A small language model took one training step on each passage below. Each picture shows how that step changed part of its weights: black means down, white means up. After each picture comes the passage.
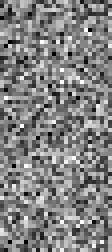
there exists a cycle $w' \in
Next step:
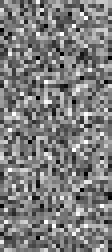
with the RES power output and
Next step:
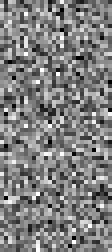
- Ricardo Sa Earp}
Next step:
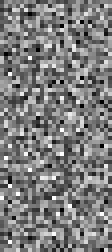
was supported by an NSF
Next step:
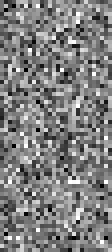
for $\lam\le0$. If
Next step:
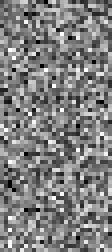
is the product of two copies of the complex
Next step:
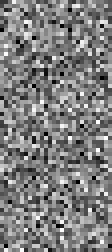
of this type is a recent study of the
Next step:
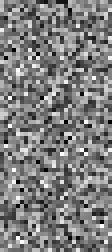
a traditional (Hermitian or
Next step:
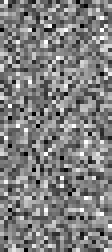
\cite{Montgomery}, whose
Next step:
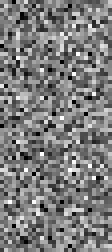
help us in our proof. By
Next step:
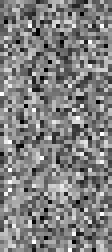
the consequence of the strict convexity
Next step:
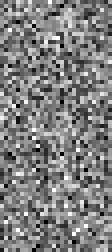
R$ exist). If the possible values of
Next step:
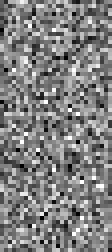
in chosen prior distribution satisfy the conditions
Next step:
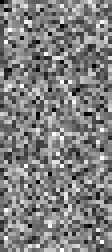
of the problem corresponds to the case where the
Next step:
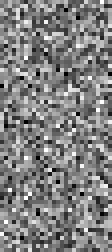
) + \sup_{\omega \in \Omega}
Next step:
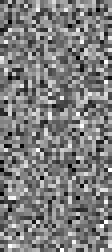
are also pairwise interior-disjoint
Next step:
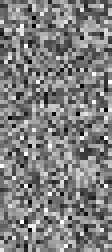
and refining optimization algorithms.
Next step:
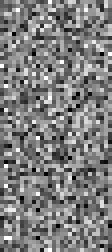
not depend holomorphically on $\tau$:
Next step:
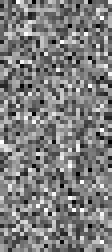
where \(r\ll n\). Next,
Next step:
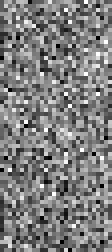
function $F$. A simple calculation shows that
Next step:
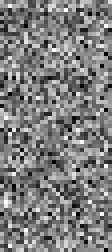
formulate the following: **Proposition:**
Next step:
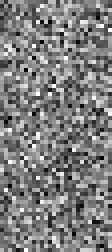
$N$ is a closed subgroup of $G$
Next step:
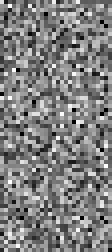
for the two-dimensional rearrangement.
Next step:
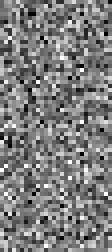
exhibiting explicit holomorphic
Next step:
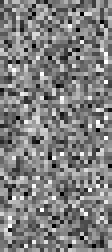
on one of the six remaining spaces if
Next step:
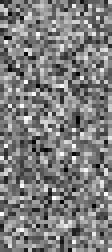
of the publication list);
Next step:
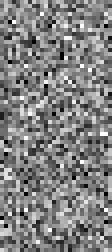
as an element of that subspace. \smallskip
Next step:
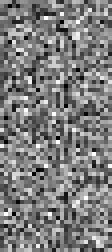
the average number $p$ of
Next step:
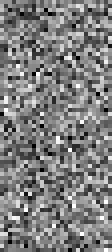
a combination of residue
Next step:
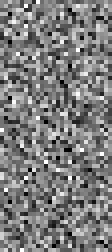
Therefore, an explicit isometric
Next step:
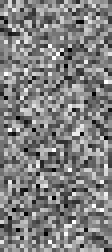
define the operation $\#$ as:
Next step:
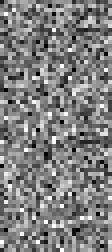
between the zero set of the CBI and a
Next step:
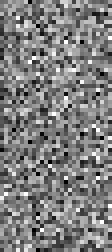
function $u\equiv0$ is a local
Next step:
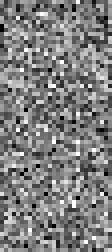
of integers contain an ideal $I$ such
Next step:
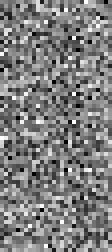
Since $f$ is a surjection, there
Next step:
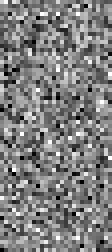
the measure $\mu_{\a,T}$ we
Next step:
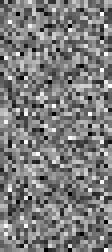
We know by Proposition \ref{prop1} that
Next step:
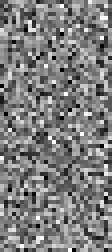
in the interior-point framework
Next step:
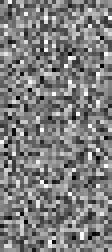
{\em reduced } singular homology $$
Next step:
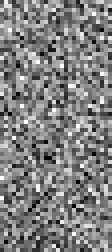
C_{s-1})$ creating a new
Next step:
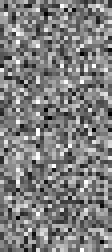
BE=0, \ee which implies in
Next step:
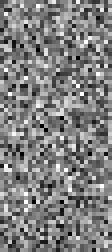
of semiample hypersurfaces]
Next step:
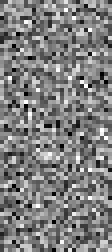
set $Q$ such that $P^{\cal
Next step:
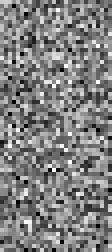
take $X$ to be computable
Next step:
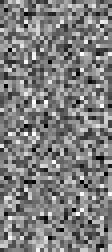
is related to orthogonal separation
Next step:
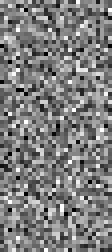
matrix $\Sigma_n=I_n$, then
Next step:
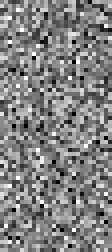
\bigskip \paragraph{{\bf Notations
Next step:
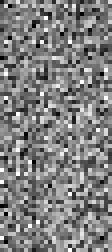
here in \ref{5n.2}
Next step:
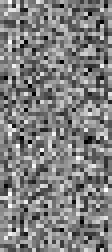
a classical tool to estimate the
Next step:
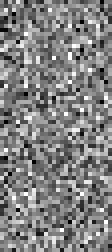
now have \eqref{1.9a} with
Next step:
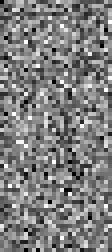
which is passed over in a few
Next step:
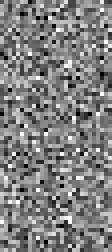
\cite{Ripa:11} and
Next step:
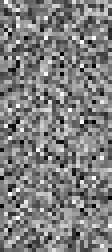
Cambridge University
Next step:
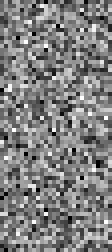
matchings in~$G$. As we
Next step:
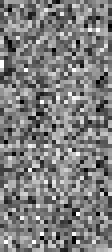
when its dual $l^\delta$ is a
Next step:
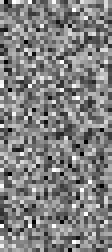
of infinite connected components induced by the set
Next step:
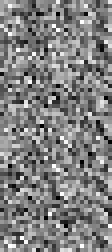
let $\doverline\Gamma$ be the subgroup
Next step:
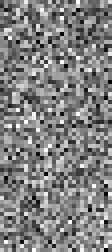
and Lemma~\ref{lem:WM}), and
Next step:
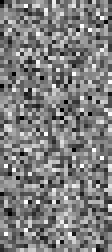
For $r=1$, the result is
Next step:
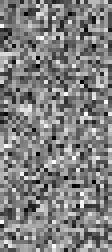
$g(y)$, if the manifold is given by
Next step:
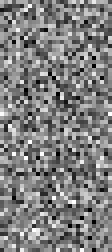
largest ideal of $\A$.
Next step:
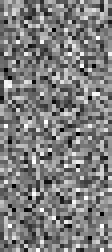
also record the assumption we will need for
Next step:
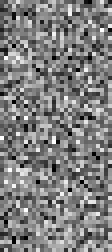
$g(t)$ is increasing and
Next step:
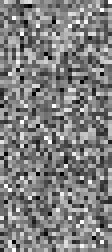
number of $(\alpha,\beta)$-joints in
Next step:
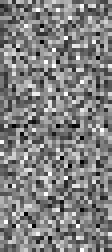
manifold $N$, and hence $n\ge
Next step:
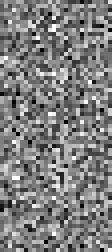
basis is $C^0$ continuous at
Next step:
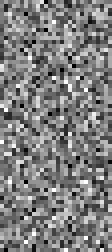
is thus imperative to speed-up
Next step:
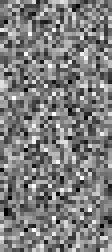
the hierarchy the restrictions of
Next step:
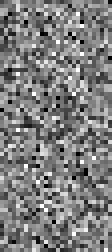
M(t)\neq0$. Therefore,
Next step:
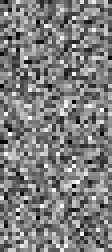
pairs of "crossed"
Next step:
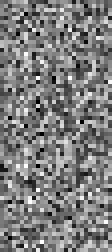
is a function $L:V(G)
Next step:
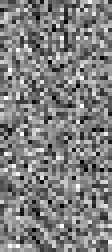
(interval) cumulative
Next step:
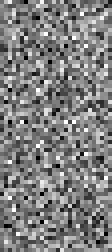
specific proper embedding which we
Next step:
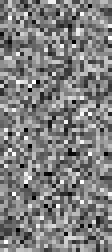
Let $N\in\n,$ function
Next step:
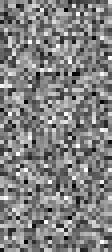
\S3, we restrict ourselves
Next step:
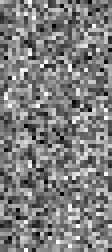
that the involutive cohomology is the
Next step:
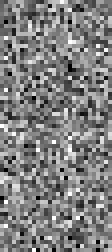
the lower triangularity is explicitly
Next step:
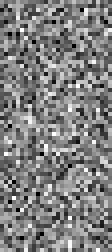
expansions for the twisted vertex
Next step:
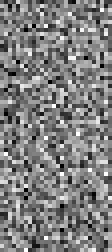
signs of invariants} In the
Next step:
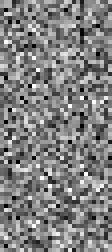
i), ii) and iii) in Theorem
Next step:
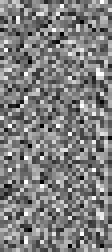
posteriori error estimation
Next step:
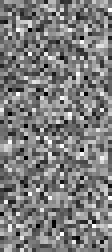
still valid, but could be
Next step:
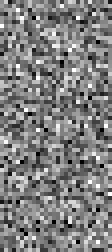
$A_2$ keeping $\partial
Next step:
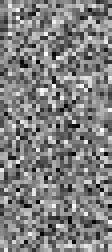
unity of order $r\in S$ are
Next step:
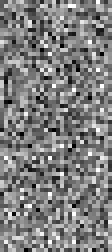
$u_t$ we will denote the time
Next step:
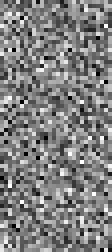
inequalities. \item [(3)]
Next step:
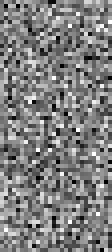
$\mathcal{V}$ is Busemann's
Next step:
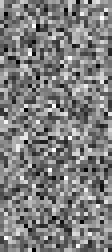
the joint distribution of responses
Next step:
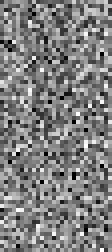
on this fundamental consideration, the
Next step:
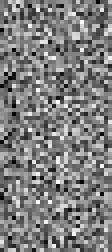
now provide algebraic at the same time local proofs
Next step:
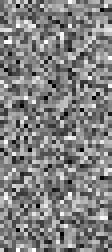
function of Boole numbers} Let
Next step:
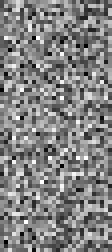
be given but arbitrary and let
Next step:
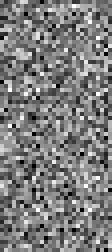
follows that $$\begin{array}{ll}
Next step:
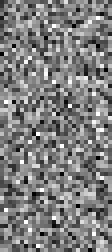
$\ell$ congruences for $\ell
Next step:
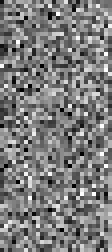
to equation \eqref{e1.4} such
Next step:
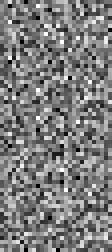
specific linear equations with boundary conditions.
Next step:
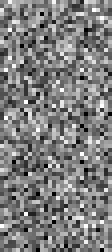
refer to this fixed bisection as the
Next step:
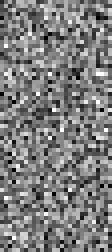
and~$u_2$ are real functions, let
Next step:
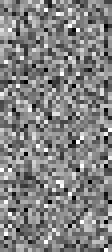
\begin{center} {{\bf Figure
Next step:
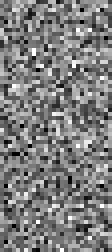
called the cohomology of the Lie algebra
